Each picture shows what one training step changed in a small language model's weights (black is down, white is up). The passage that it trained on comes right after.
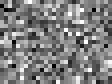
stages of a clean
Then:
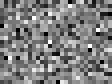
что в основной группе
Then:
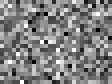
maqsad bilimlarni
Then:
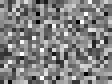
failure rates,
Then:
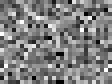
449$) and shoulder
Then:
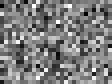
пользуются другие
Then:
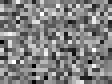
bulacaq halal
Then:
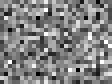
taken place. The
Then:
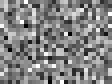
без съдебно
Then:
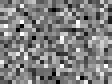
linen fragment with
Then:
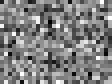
più presente
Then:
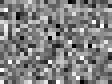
как субъекта
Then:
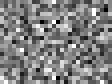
huquqi Bosh
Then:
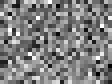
the virus, more than
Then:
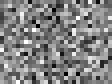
behaving as an aC,
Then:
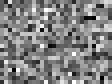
two perpendicular
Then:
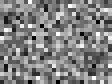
освещена их
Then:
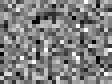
young girls at
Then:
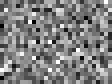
(Loosen et
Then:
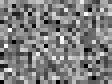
el entorno existe
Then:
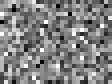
the group or (2)
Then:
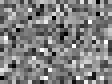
Domain (D)
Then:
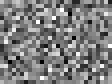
Knowledge of DR P
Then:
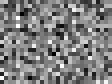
study, we will find out the
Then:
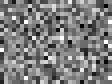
y Sub cuadrantes
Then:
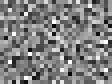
principale d'obtenir
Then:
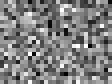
media for political discussion
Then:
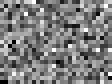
size L_g and the
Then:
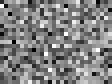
the pillars of the
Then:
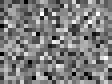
V.; Amodeo,
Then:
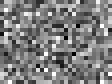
reduce the dimensionality of
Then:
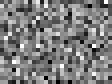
it results $a(y)
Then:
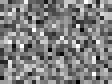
translation, during the process
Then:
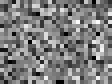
medical resources and/or
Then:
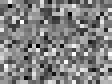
which need to work again•
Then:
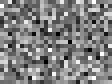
the last concept, it
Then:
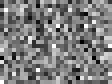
para la elaboración de
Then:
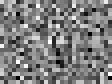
welding using the
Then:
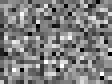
and series. In a
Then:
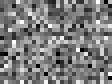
with the carrier and
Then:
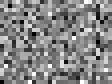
is consistent with recent
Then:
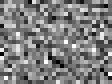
previous experiment we limited the
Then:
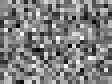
entanto, para que esses
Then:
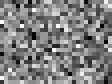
structure in martensitic
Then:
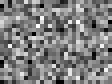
in bitches and
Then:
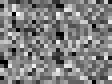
information quality, service quality and
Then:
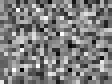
qilindi. Bundan
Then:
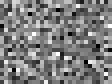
two-phase injection
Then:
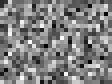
alat bantu dalam
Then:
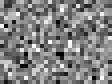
hours later and at
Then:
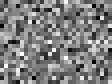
4 Mal cosido 6
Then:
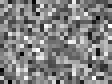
To this end, one has to
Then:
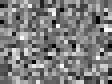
do bem-estar
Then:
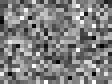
фахівці, які
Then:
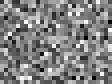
The advantages of using
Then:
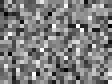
fără a mai
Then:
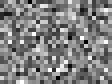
(Amini et al.,
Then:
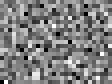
the frictional problem nor
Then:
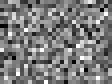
, α_i s and τ
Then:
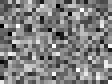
these questions, the third
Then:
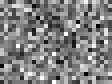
shown above, thymoma
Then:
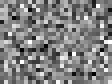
campo da arte digital
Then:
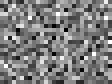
Conference on Environmental
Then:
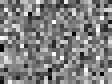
ubicadas respectivamente
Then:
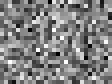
al., 2018). A large part
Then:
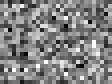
operator skills lack.
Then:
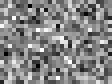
drought stress condition
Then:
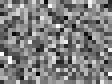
in the ANC-neuro
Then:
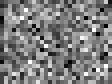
його розвідці,
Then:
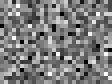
than sample-based methods like in
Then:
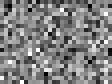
of municipalities to
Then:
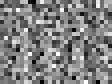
looking forward to
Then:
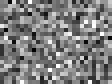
of agriculture. More
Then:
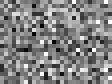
are known to belong to
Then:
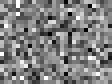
APC fees manually
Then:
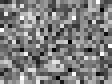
the PV panel performance
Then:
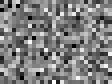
пациентов основной
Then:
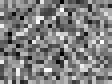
of labeled data,
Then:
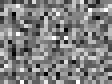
which is generally carried out
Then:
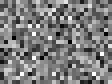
the SICU, were
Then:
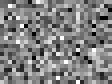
to map a Touch
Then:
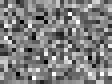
on the risk of congenital
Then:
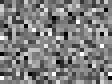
validity of the calibrated
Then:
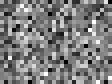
Journal of Medicine,
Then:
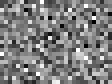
Scientific Senate -
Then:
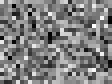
une amélioration des
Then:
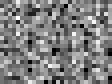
bringing about greater
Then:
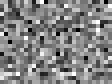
vakillarining milliy
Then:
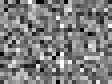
problem formulation that applies
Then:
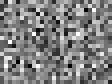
observam que a inovação
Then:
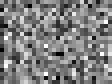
series, and 15 percent
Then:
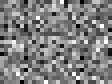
monitor and evaluate project's
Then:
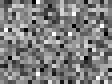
по сравнению со
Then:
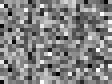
metodlardan foydalanishda
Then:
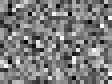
the three types of shaped
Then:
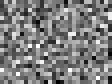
organization's stability and
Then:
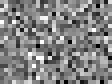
Patients were kept
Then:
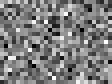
implementation of social experiments in
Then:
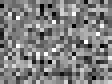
по достижению
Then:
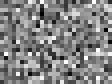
were obtained from nutrient
